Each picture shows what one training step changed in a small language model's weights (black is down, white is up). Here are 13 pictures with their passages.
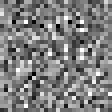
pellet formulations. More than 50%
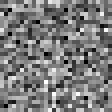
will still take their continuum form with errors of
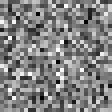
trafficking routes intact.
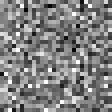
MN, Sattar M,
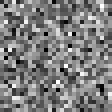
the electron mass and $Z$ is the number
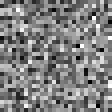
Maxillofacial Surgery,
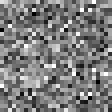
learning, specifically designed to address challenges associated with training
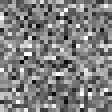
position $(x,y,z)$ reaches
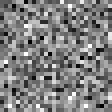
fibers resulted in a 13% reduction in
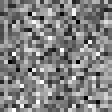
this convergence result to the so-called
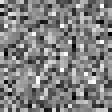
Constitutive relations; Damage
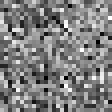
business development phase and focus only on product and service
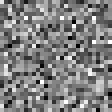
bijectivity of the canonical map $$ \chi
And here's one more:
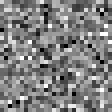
By definition of $\G(A)$, we have
